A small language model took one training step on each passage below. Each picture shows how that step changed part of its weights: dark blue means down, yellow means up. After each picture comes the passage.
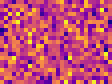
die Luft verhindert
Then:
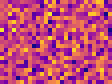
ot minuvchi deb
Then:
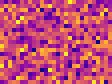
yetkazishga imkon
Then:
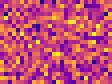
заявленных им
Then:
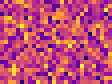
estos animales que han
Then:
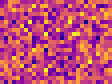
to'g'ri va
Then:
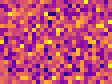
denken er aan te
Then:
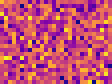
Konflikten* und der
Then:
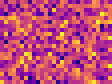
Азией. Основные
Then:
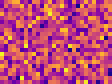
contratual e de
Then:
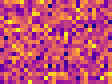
fenômeno social
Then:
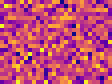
// Труды по
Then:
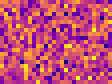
das gesamte EZG
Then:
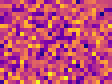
توانست با
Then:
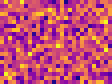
identificamos alteraciones que
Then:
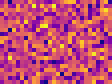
para a preservação e
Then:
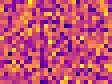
Rissar a 2mg
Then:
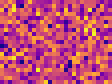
- TKBB,
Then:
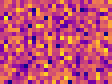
más félsica y
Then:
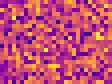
Çözme Y.
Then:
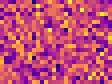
flow leads to the
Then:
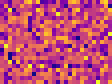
Alieva Nigora
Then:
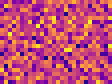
keksa avlod,
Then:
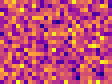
olgan holda,
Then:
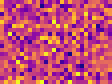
is still a lack of
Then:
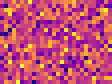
incluir una serie de
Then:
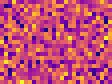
kitobida ushbu
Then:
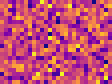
Das Vorhaben
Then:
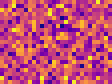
dependências do
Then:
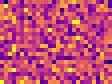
qarindosh bo'lgan
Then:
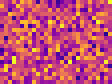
fator determinante para
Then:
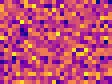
ишини қилганда,
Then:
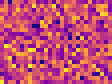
Zakirov, M.
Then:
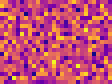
una metodología común
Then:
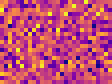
e contribuir para a
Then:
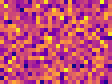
incluye quiste del
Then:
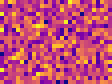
traffic in large
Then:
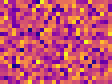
Disponível em:
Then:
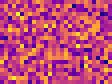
memiliki bias.
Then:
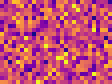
de valores mediante la
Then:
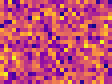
за пределами
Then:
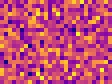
diet. *Journal of
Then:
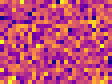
secolo scorso da
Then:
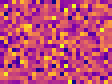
выбор научных и
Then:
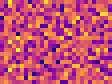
G., Medvedev,
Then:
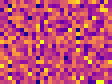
decisori devono:
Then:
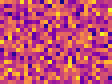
são coisas que
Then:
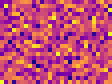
коз, а условный
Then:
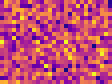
da opinião, e
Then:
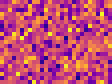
siembra en una proporción
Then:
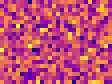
Bo’lishi mumkin
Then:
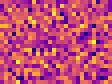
о том, что до
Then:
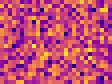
du bœuf et de
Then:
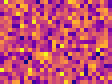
demais produções que
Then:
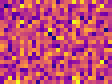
va institutlar.
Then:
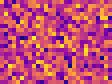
– tilshunoslikka
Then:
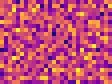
olish, yerlarning
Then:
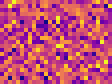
leaf litter. One
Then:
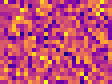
Las actividades textiles
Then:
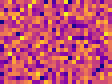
zabobonów z
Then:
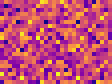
Diyorovning bu
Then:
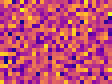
insoniyat jamiyati
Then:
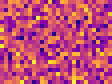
prevista, qual seja:
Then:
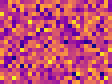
alohida e'tibor
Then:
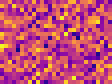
hidrológico y la
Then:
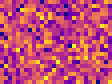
EFZ; Esther
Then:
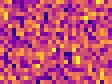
APBD Kota
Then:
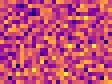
però sovint
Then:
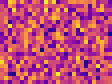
bilan bog'liqlikda
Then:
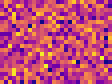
qilingan. Imom
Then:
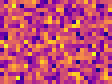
WET OP DE
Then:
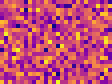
vreme ce alții nu
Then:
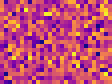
condensación la cual
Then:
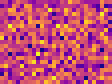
já se preocupou
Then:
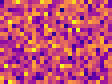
mantenimento in
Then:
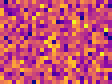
xususiyatlaridan kelib
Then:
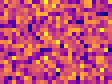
Calcolare Dy di
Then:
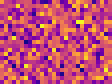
monde naturel chez
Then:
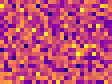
maqolalari o'zbek
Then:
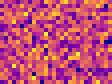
to‘yiga rizolik
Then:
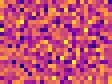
nicht mit ihnen, er
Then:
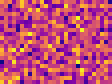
bir xil yangroq
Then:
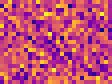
kerakki, biz
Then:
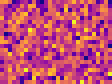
o‘girish tizimlarini
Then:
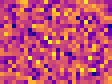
situacije napada,
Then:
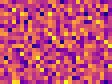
• Risklarni
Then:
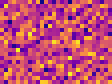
исследование в
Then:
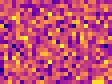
it discusses the
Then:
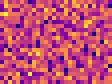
em tom próximo ao
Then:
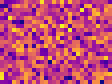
determine the timing
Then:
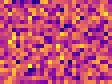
JAK, MPL,
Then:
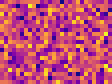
Kamışlı Aktif
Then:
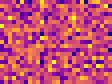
hak berdasarkan
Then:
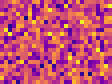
que no dependa de
